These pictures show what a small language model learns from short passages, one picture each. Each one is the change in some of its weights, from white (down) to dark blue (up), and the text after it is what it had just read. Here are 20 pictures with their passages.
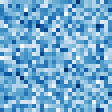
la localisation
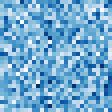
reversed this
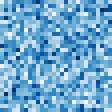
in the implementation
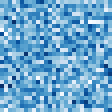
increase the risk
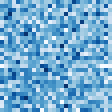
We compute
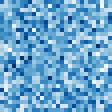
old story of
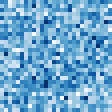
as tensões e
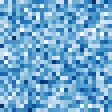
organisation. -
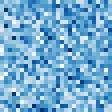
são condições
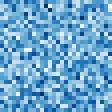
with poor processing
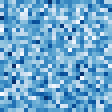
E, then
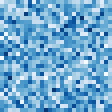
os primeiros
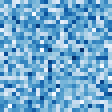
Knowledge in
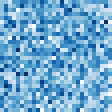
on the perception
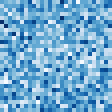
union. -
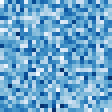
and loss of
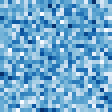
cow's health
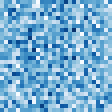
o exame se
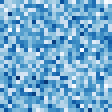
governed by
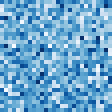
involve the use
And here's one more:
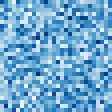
to serve BE
